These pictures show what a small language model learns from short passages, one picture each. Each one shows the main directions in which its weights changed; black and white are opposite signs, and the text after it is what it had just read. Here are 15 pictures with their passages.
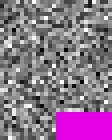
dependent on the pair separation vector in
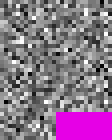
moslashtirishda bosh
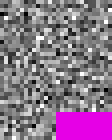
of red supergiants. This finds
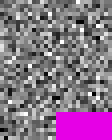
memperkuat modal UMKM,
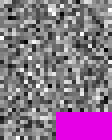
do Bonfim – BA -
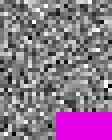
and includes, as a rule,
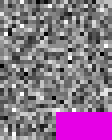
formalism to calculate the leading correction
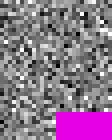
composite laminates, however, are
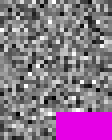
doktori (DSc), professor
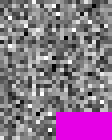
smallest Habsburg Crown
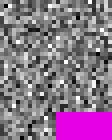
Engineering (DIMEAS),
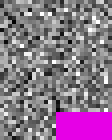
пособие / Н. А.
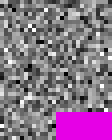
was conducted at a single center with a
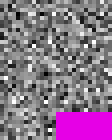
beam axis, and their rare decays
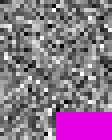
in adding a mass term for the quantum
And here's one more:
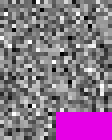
glass and NF composites,
